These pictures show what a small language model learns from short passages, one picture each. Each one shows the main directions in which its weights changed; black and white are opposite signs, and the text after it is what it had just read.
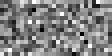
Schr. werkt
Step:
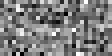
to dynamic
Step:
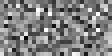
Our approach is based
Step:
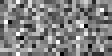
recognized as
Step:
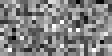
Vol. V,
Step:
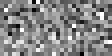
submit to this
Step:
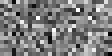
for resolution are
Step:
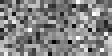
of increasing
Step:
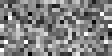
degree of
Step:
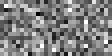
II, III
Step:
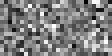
around visual
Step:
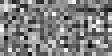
mit etwas
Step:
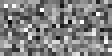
führen ein
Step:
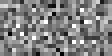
measurement 3 Figure
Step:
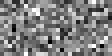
contamination should be
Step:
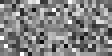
are equally
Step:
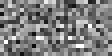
the 27 species
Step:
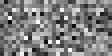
la entrevista que
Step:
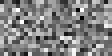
or residual
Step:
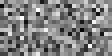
each joint or
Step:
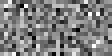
The conventional system
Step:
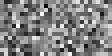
of bullying
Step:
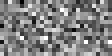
o Ceará
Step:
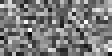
and emotional
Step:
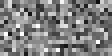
show the fibre
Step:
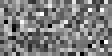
solid due to
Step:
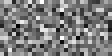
Support for
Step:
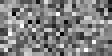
in Table 3.
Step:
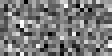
used up to date
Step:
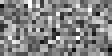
spoof the
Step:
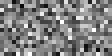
difference was observed
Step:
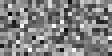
can develop even
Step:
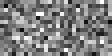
Because the
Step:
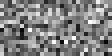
the lowest
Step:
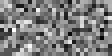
study. The areas
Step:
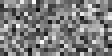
frequencies of
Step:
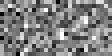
test. In order
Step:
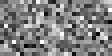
in supporting
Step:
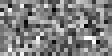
was selected as
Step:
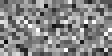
parte de los
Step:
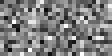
of surgery and
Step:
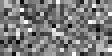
to respond to this
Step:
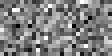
- SUP -
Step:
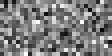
throughout the contact
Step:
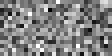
disconnect is
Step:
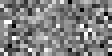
que el 7% lo
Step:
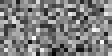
of formulation,
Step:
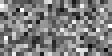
Same as E
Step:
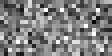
micro e
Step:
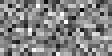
other hand, it
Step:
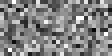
studies, the
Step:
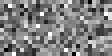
one of the following
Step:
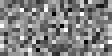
обекти на
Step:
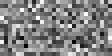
induced by
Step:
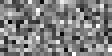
ini selaras
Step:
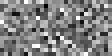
os sujeitos
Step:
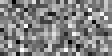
impact on the
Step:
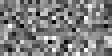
of regulation and
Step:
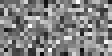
being transitive
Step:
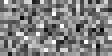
also specifies the
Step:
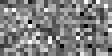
aperta –
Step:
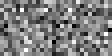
SKOS specific
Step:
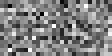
on an exceptional
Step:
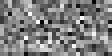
a product's
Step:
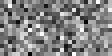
through which we can
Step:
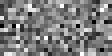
maintain price
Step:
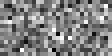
a lo particular), los
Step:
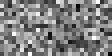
the relationship between
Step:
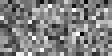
The distinction
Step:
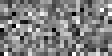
Study on the
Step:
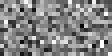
related to food
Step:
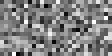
& Economo,
